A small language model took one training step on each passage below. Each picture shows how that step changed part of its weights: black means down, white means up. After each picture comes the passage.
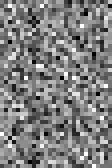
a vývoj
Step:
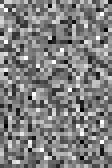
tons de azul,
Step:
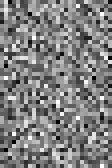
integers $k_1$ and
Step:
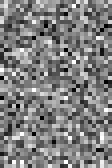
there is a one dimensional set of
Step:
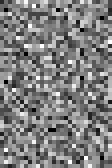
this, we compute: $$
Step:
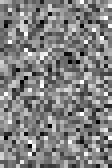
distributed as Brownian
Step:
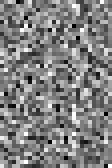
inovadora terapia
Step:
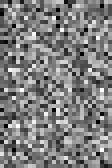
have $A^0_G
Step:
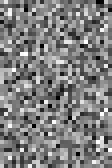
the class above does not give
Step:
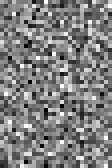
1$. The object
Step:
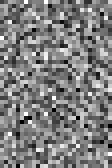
only nonzero entry is a
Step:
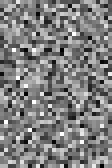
Passing to the limit in
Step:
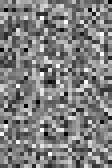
$V_p$ is open
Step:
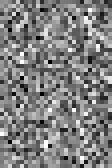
\end{align} where
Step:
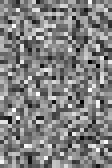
1 Soberana 01:
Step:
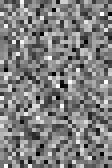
desglosará el
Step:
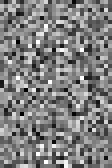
the strong consistency of
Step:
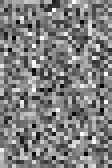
of the last section. It will
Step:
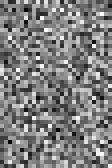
N$ then $C_p$
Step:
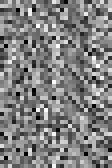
$\tau , \lnot
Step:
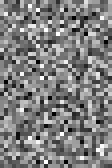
the stock with respect to
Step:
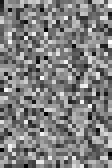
0, \] because
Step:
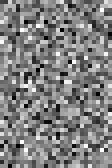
and Runge-Kutta
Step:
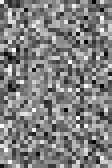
does not affect
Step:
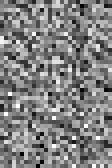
S. Kon, O.
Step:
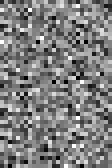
do dente 28 e
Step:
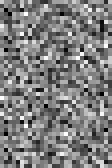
standard scalar product
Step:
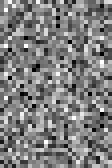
$ which is the usual norm in
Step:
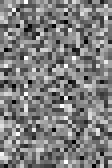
e as práticas a
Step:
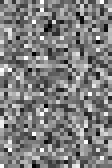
local de trabalho, os
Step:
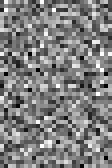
tengsiz asarlari
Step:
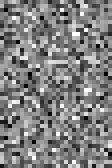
badiiy didimiz
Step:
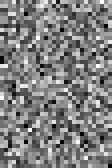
can be quite slow to
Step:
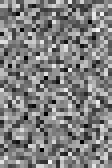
in Section \ref{tractor}
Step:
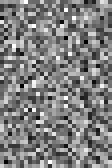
stochastic matrices
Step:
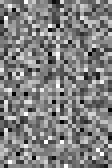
case of $\pi$, this is
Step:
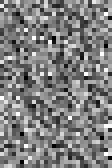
important role, for
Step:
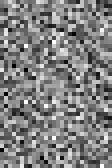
be positive integers with $1
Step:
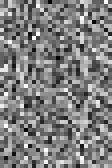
propuesta de que
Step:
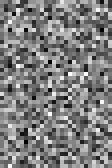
\medskip \noi The following
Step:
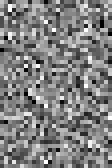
werden, wenn
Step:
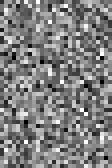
is irrational and the
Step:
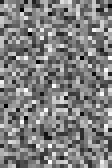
one could take the presentation
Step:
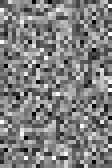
C$. For any $p$ we
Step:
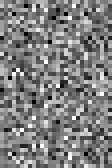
formed by the morphisms
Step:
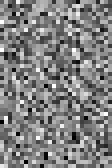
already been proved
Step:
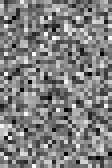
literal continuum of
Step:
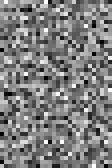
$X$ and let $w$
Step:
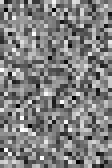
respectively from left to
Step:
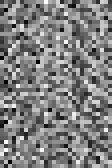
as above $b_i <
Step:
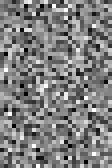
das entrevistadas em
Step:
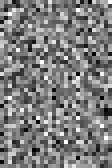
радикализма и
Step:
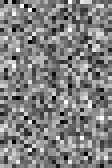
يجب أن
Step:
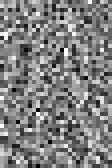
autres villages et
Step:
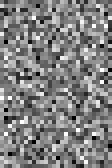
leghe. Le numerose
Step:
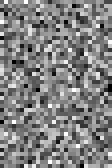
milli kimlik
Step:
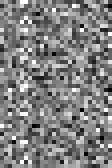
berkenaan soalan
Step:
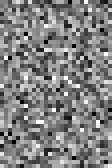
commun, sans avoir
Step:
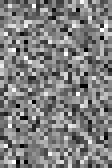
allowed the author to
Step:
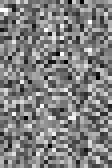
The following Lemma shows the converse
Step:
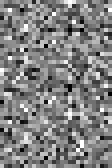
dianalisis dengan
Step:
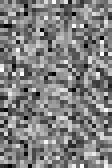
can be considered. Here the
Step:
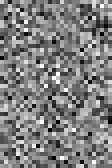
$\bbc$, and that
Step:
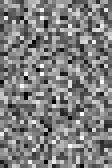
is the universal cover of
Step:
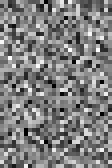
use representations of zero
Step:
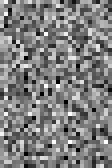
instability result, and we
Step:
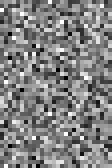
a Nichols algebra of
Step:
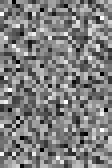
Б. и др.
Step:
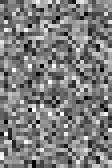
ejecución o con
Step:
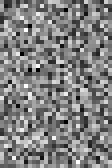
type-I closure
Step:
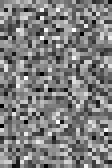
$G$ are increasing
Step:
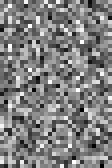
miatt az
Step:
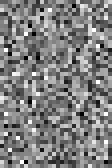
Guru Pendidikan
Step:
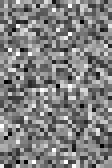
latter results can be seen
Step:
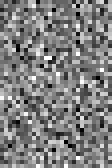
develop a numerical
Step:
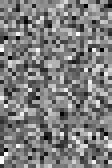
k, 1 \le i \le
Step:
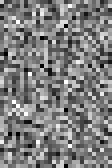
module is spanned by
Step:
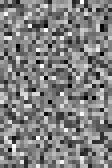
the defining relations:
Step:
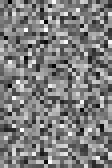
\leq f\left(
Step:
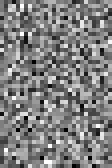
the entire third
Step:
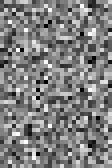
- O'zbekiston
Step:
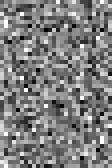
apropriação social e a
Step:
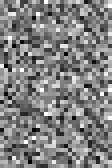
khün avec
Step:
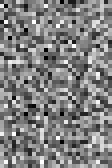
in \cite{das},
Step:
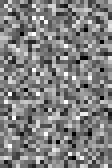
Цифровые и
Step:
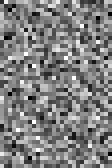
real voqelikka
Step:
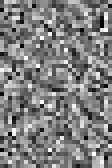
didi quyidagi
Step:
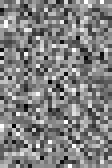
discretisation error.
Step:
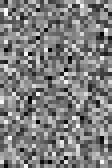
Apresenta planta
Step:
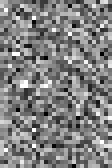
issuenya adalah
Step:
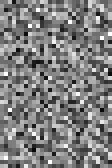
\medskip We have just
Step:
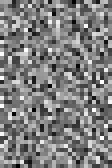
incluye tanto el
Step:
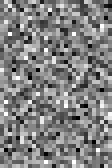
karşı hem
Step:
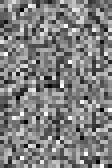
the case of piecewise
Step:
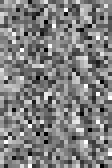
corsi di restauro,
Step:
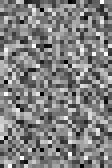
legend. \medskip
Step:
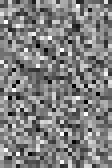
surgiu das discussões
